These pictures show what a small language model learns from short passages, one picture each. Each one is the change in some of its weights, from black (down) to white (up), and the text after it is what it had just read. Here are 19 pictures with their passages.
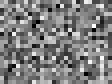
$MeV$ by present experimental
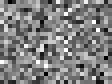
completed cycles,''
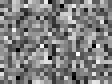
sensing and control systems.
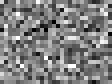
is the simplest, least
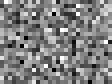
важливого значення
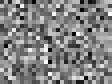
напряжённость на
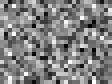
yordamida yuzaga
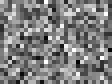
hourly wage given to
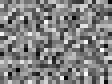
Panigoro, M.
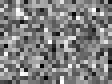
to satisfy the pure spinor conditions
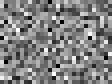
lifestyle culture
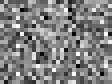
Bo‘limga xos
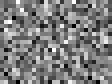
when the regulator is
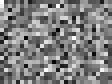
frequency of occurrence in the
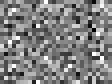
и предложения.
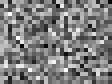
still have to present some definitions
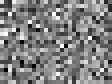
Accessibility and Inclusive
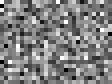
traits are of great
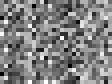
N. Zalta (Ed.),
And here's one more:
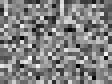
the use of negative energy densities and
